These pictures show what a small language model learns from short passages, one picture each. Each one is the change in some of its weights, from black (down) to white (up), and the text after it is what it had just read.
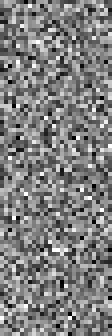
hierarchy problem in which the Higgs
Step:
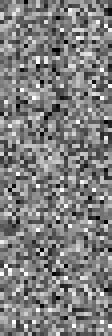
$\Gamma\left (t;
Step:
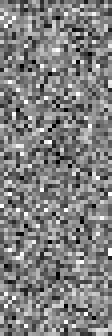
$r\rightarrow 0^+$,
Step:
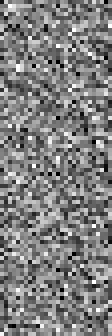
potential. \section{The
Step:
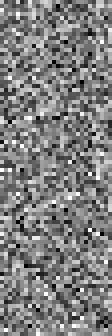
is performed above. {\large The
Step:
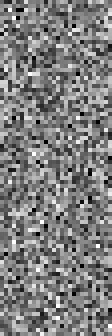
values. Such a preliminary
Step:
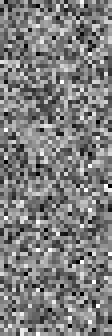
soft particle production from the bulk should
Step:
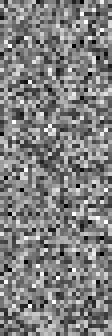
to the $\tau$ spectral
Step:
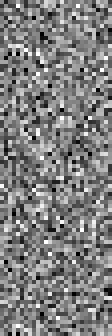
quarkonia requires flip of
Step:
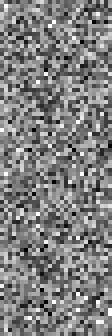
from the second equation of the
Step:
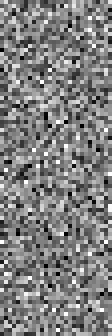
information entropy denoted by $A$
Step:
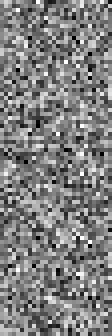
of the studied geometries can be
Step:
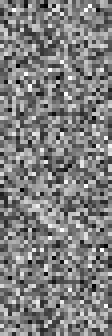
percolation pathways for
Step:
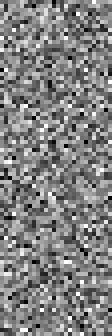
theory can then be summarised
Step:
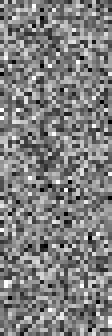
the non-uniform geometry of
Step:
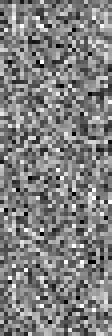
way. This is reflected in
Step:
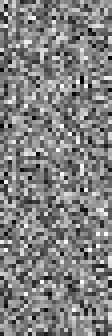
models with language fixed effects, and
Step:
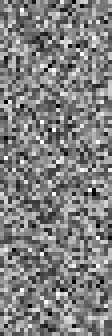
In this work we use Deep
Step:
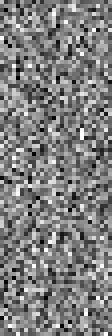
carry this out in our setting
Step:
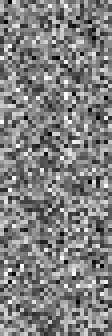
often prohibits the use in
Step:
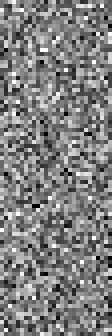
the nematode {\it
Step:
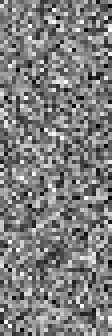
been the case on TPU and
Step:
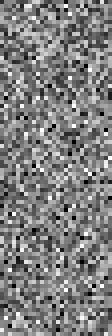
${\bf r}$ on the lattice
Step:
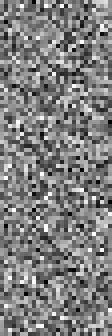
foam. Thus, a strong
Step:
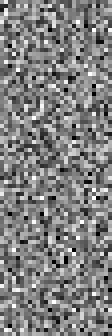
the ``bag'' constant that
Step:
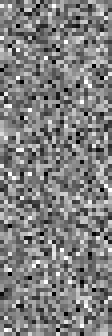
recorded every $150^{th}$
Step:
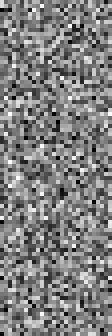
and accepted ones (red
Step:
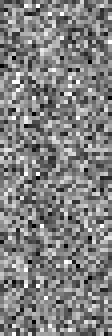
us point out to the key physics
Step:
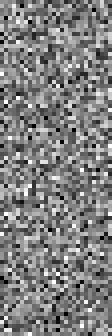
optical switches through $L$
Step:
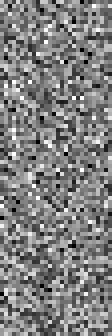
fields'. The {\it
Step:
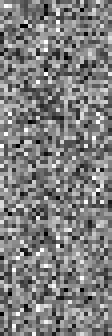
from a sample of 10 objects in
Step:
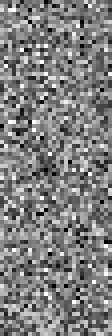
and r-bands. The first
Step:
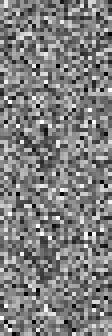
of a twisted-mass
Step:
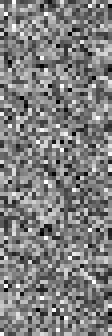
grid. The sensor region is
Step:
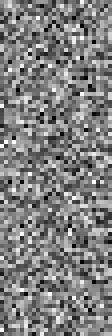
distribution, among other factors. In
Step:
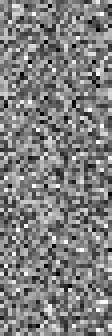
\right]+ \left[
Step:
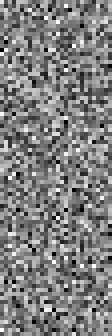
and $B_0$ are
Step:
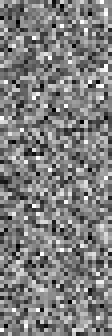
highly efficient as it utilizes the
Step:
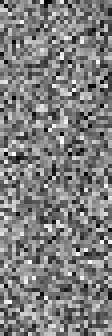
were lesser (Figure
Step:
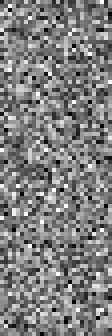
intermediate particles. \subsection{\bf
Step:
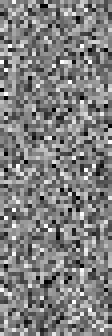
models (color filled regions)
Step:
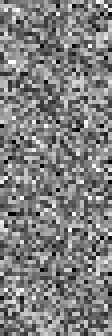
\section{Commissioning on
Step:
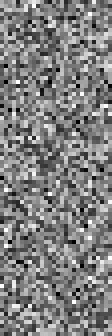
The coexistence of the two
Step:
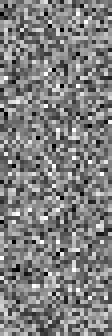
number of image files dth
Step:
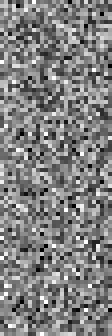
the theoretical derivation of the Gaussian
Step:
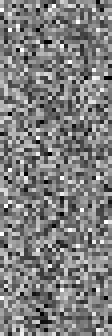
when the disc just fragments,
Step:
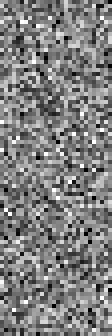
a negative energy particle as measured by
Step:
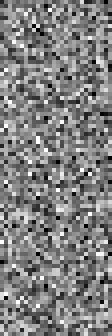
lines around 2313 \AA \,
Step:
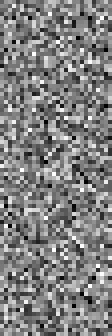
which stipulates that
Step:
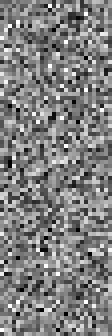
at $3\%$ compressive
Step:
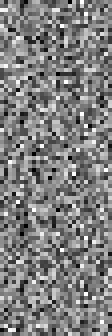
two channels provides an almost complete description
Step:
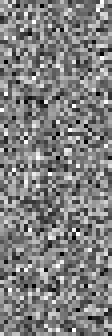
trial reports was created using
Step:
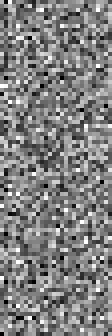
evaluate the impact the proposed idea on
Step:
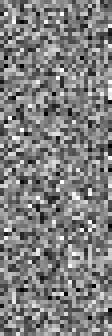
already noted before, our derivation of
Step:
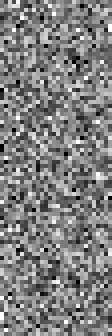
wide range in luminosity seem clear.
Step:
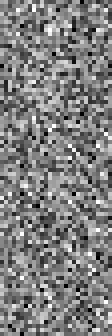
diagonal self-energy. The broad
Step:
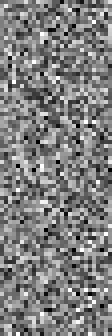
some extraordinarily steep
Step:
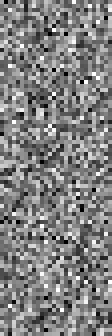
to rearrange the camera hardware
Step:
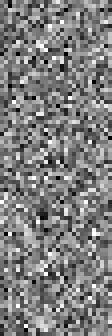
between pure and impure metals
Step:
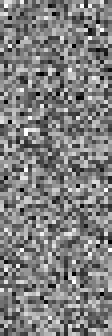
time $\tau$ of free
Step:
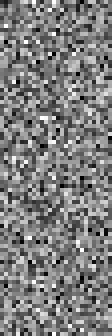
in the condensed TLM
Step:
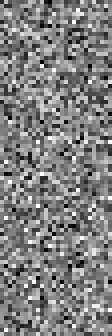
Eqs. (4) and
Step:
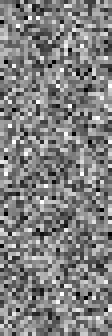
is of interest. We calculate the
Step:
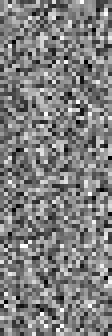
should ask whether an arbitrary solution
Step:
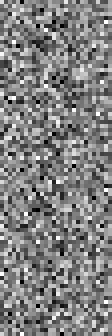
Adsorption on a Model
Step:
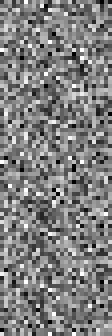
method, except HJ,
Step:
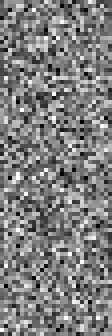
in gyrotrons was
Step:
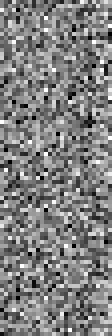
respectively. Finally, the final node
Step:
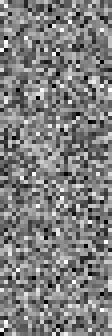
residual $\HI$ inside
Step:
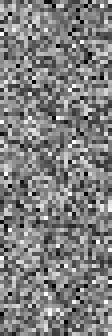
mode. The starting point of our
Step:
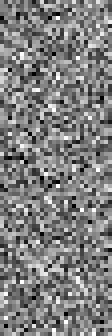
and enables the deployment of new
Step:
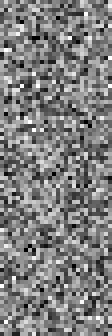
= 5$~ns is the
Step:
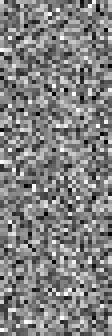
and holds relevant substantive
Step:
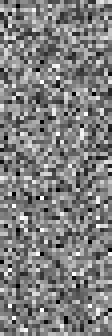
knowledge base for this research includes configuration
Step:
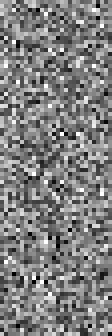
Improvements to the
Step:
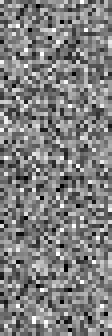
quantum gates for spin qubits in
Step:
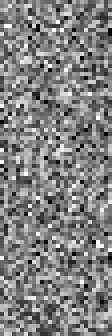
affects our results, we perform
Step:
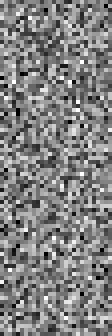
that we derive. To see
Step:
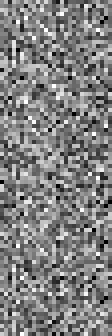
twisted tadpole conditions can
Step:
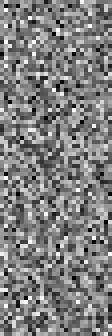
such as being an M-matrix
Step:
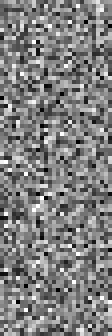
high per-facility yield
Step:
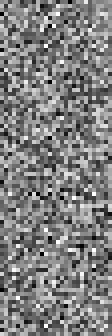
Therefore, workflow systems need to
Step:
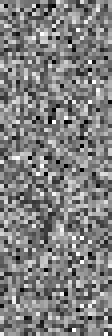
peak luminosity (phases are noted
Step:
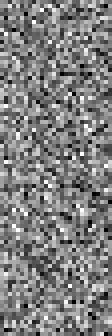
in Figure 4. The interesting observation
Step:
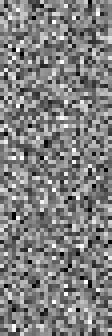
Here the continuity equation has been
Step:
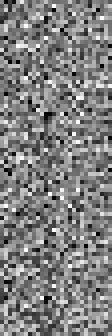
(IoT) and
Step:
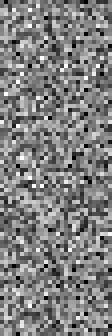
= \pi$ associated with an
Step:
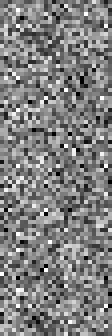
\partial/\partial \rm
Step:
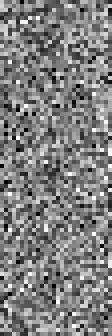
as shared growth through team
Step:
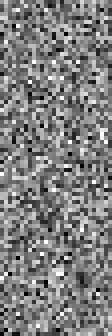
the house of a
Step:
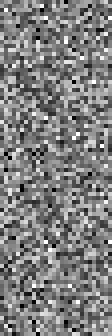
be derived from a large-scale
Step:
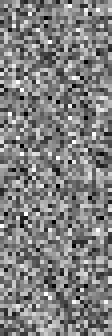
states. The discarded
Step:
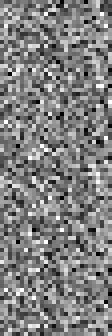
\in \omega$. Consequently,
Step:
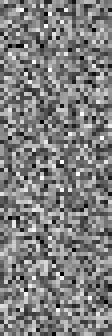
a Penning trap.
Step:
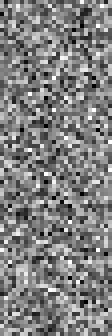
number, will have the converse
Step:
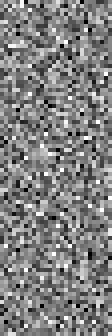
these effects have measurable
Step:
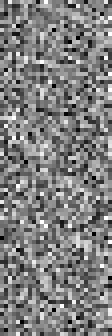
magnetic rare-earth ion,
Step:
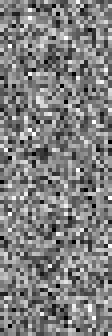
through other means, such as
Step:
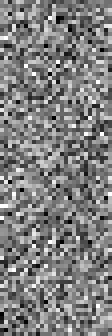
native anisotropic pressure in the presence
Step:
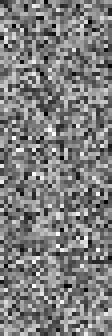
a pH sensor to complete the
